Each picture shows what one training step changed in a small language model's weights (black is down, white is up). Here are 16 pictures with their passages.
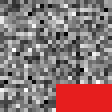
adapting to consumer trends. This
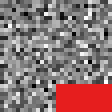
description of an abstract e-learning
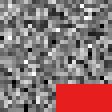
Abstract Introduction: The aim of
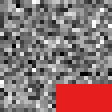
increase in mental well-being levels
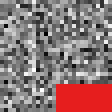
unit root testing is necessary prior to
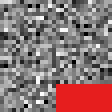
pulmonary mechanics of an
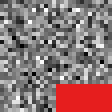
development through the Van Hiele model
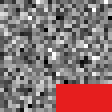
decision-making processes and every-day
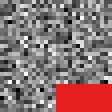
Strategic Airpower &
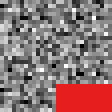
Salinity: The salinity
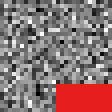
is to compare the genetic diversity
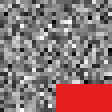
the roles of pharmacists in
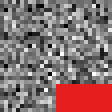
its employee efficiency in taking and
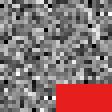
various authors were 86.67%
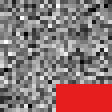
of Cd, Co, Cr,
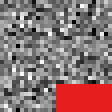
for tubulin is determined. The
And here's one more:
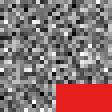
changes, including how the integration of
